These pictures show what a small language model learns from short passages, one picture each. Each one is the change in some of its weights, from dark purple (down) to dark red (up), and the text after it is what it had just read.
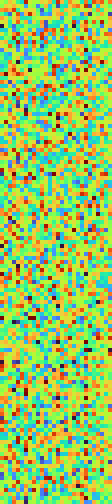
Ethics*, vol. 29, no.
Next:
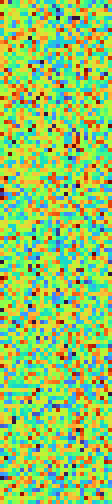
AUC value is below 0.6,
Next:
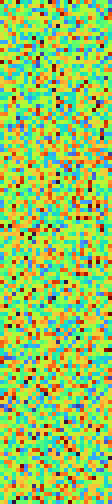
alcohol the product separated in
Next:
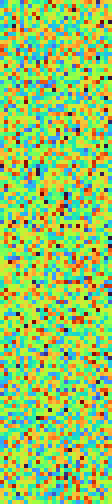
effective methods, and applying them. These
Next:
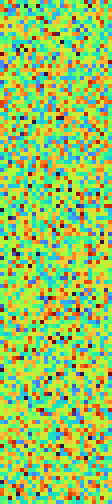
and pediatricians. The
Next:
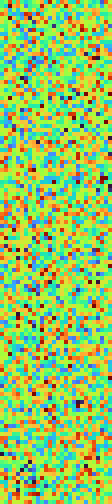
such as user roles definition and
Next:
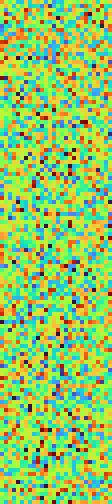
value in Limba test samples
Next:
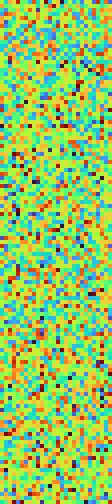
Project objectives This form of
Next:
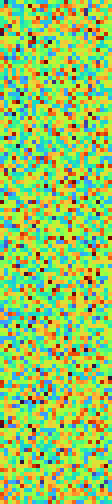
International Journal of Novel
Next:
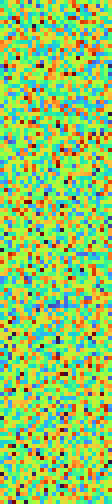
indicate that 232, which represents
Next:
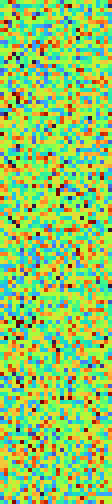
among other duties. Daily project management
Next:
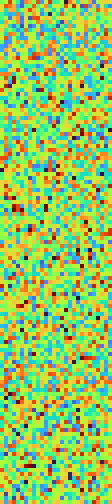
laws but also on the basis of
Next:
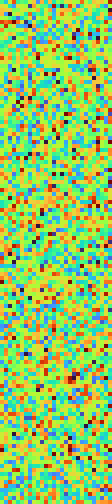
Rubella antigen is used for
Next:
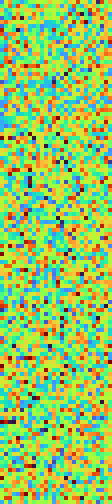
contextualization of the content presented in the
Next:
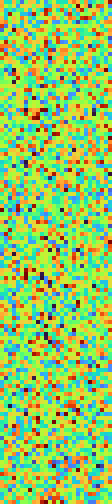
accomplished (Haycook,
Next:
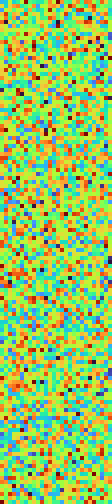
and methods: This study was a nested
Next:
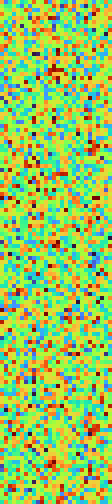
The effect of composition and structural properties
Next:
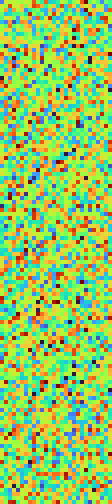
of Analgesic Effect of
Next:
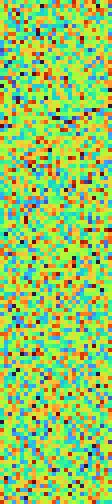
to reach higher utilization of power
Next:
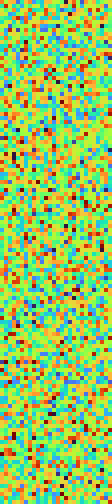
communication technology in the last decade has
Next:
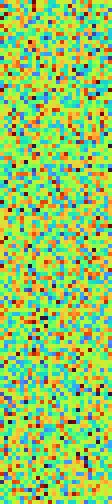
in two perpendicular directions
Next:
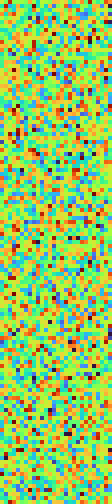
leveraging the Python
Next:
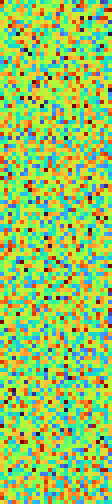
is a nurtured one, it
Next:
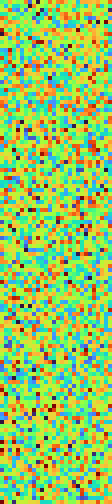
these more sensitive patient populations.
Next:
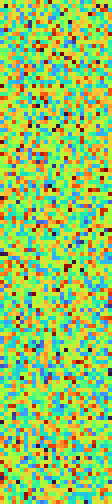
the different LU/C fractions
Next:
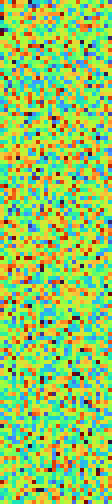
obligation of reciprocity it
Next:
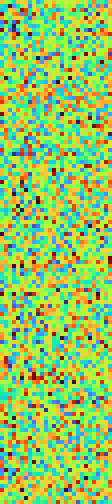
students from LASU, and 54 students from
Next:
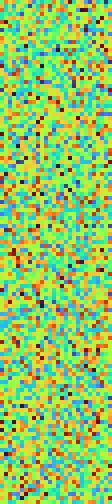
updating the model every time a new sample
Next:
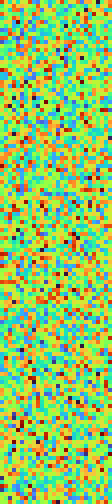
in solution. The Rg and SASA values
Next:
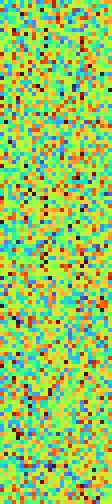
Paoli et al. 2025); the
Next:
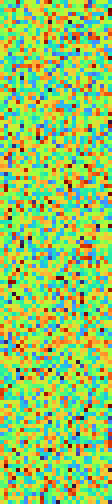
as unique individuals with limitless
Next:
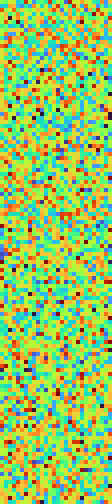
trend with the increase in the level of education.
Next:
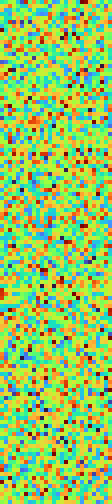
quite as long as the two diverging
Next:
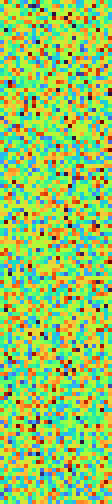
coordination of metal ions through
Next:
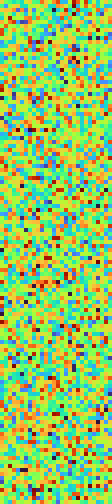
Köhler theory, leading
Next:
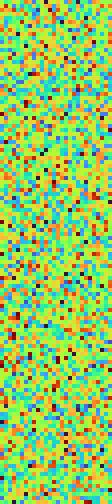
Al doping sites could reduce
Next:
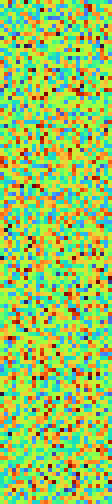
higher Young's modulus and
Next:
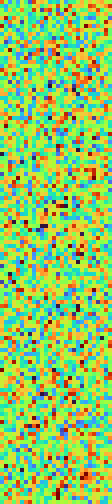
and subsistence products, while supporting
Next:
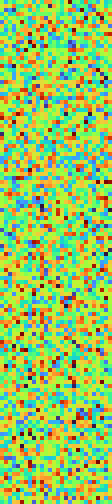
2011 ESPAD report -
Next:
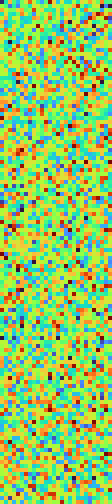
subsequent design rounds. This
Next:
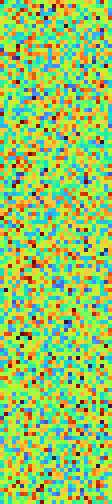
customer satisfaction while businesses continue to
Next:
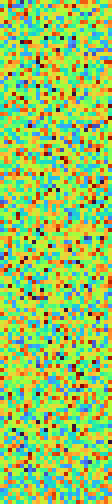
despite the existence of these lists and
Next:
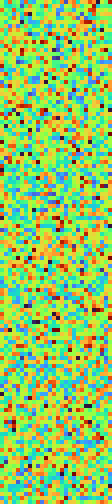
as evidence are true and valid, then
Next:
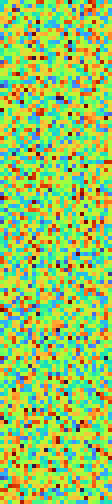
Fig. 1 Schematic representation of the
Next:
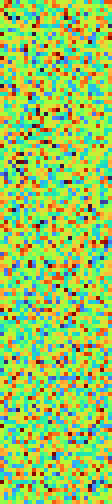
10 ml volumetric flask.
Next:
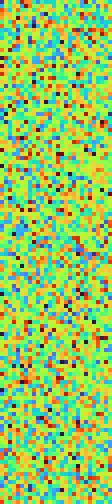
15 min. For encapsulation, the
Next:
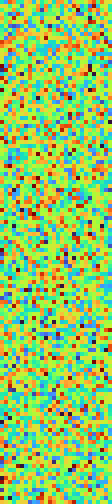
of having at least one positive
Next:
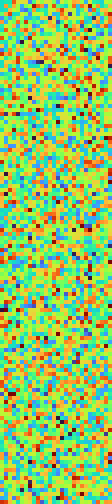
efficiencies are calibrated compared with
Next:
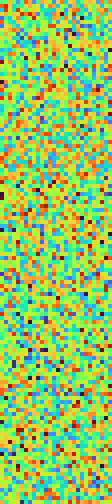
after obtaining written informed consent
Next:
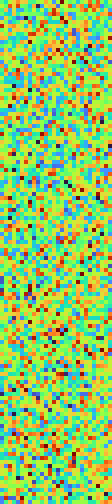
correlated, and the strength of
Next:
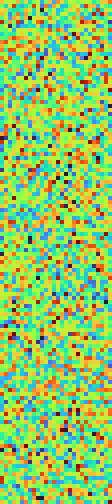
show that while remote and hybrid work
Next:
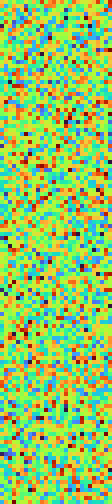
waves are restricted, such as
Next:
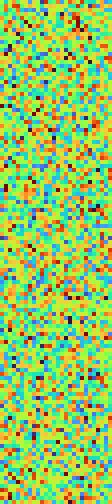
The urban environment and health in a world
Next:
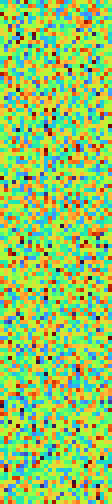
and external environment has a strong relationship with all
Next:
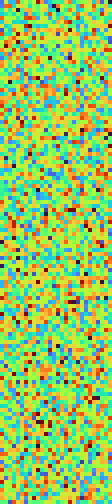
paradigm that dictates how a
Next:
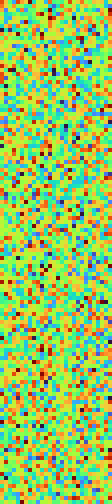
checking 1. Introduction The
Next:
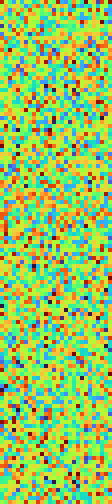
theory in his hand has been language. In
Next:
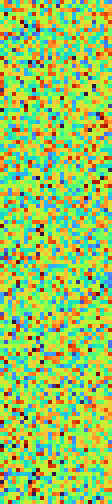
140 MeV. The two response
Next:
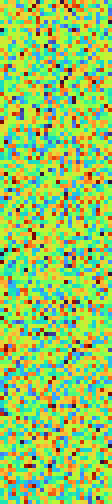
refers to the characteristics of a person that does
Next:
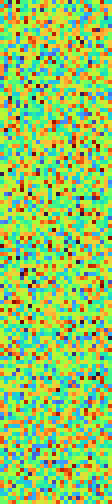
leaf ethanol extract is
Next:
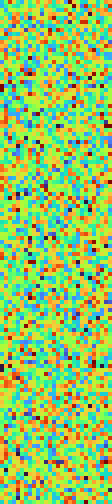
specimens was recorded before
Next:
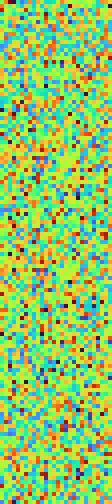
from inside Europe. In practice, also within
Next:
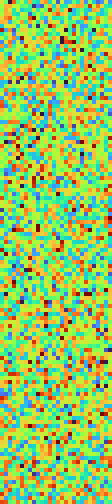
is associated with a considerable administrative
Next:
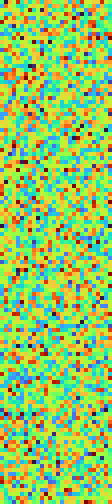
sustainability and resilience of ocean
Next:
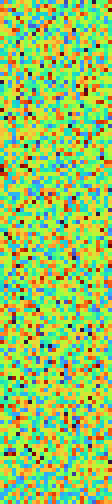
has been approved by all of us. We understand
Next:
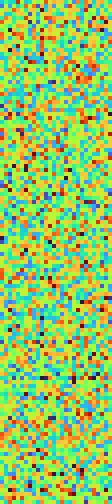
and banquets. Consequently, the
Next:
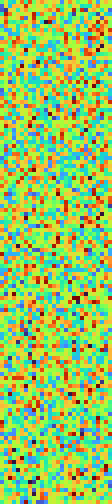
mini project on **“Preparing
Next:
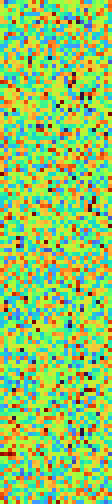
vectors with a length equal to
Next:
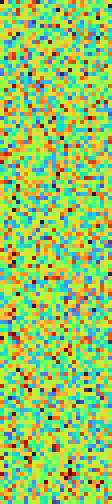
carried out with the exhaust gases
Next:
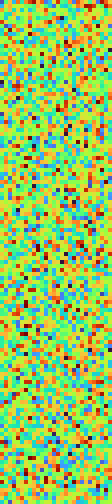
has been found that the thickness of the
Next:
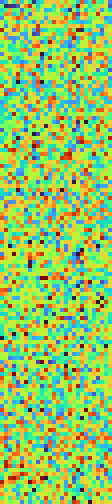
milling, can be employed to achieve
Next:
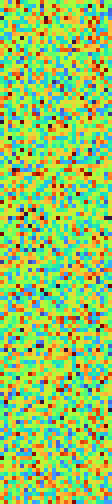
previous studies indicate that some clathrate
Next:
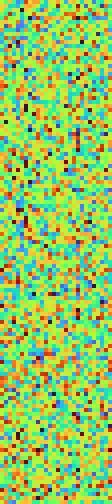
Design Domain (ODD);
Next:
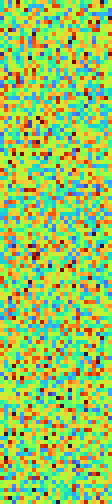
educational strategies to mitigate
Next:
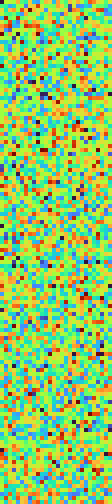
decrease in cost of borrowing will
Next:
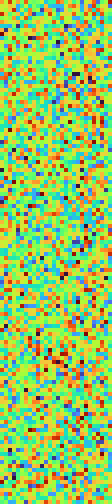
for standard process components is given, before more
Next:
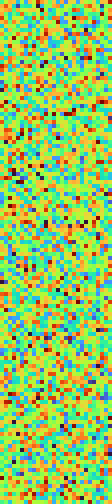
can result in increasingly complex and coupled
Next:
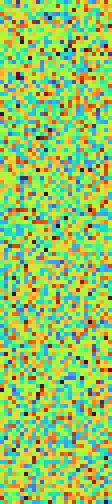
differences, cultural identity, traditions
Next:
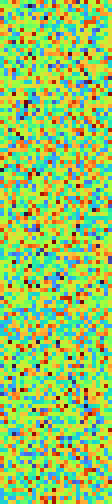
treated and combination of soaking and
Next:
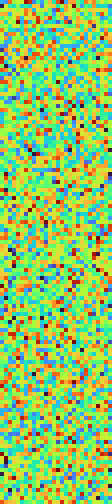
collected by AAIT and forwarded to
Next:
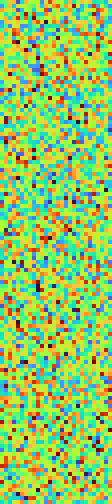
interview them for a newspaper
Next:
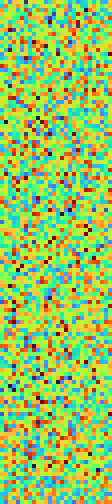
necessary interventions and mitigations to
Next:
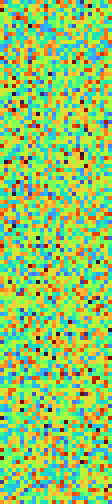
overcome the current technology limits.
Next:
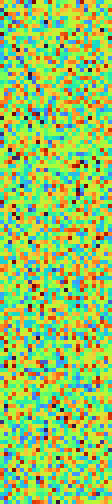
especially in efforts to maintain
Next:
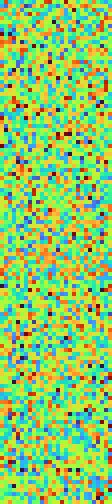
straightforward as there are no major
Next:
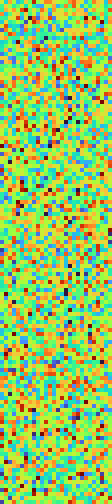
number of nymphs/leaves
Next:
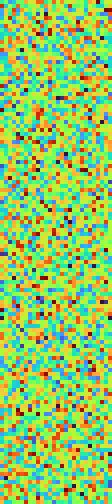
based image fusion techniques. We delve
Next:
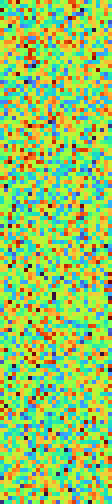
followed what the evil ones gave out
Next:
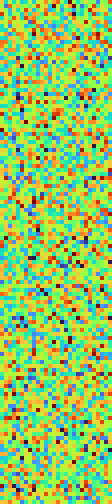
this campaign was the manner of
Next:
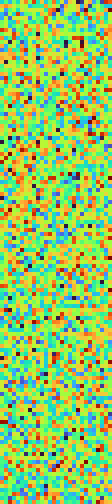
of funds in long term assets and
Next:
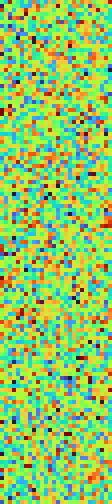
impact of R&D networking on the
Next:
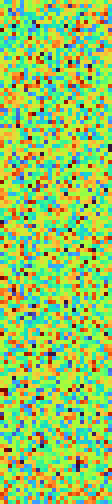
behind the AVM. Figure 2
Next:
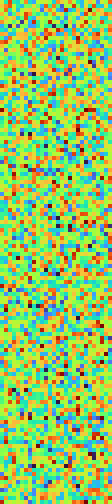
is due to financial distress, which
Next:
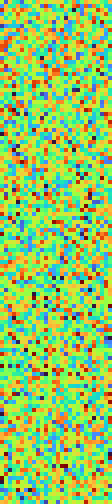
most efficient overall performance compared to other
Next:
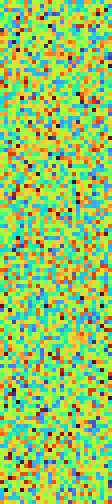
assessment mechanism at least consists of
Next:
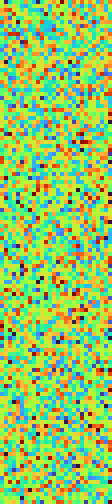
phone for the door, chats with
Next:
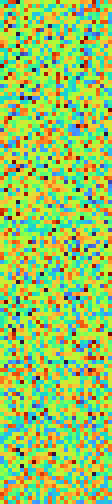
of the end effector. The second term is related
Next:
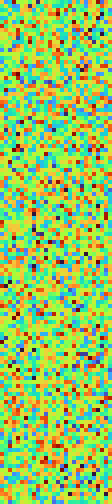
minimum of individual ratings. Then the
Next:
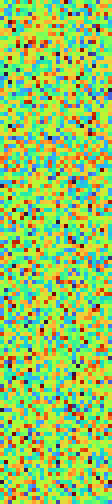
of Phenylalanine methyl
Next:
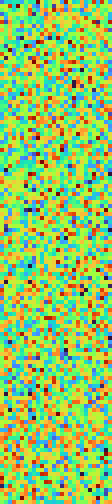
sustainable and participatory management. Implement
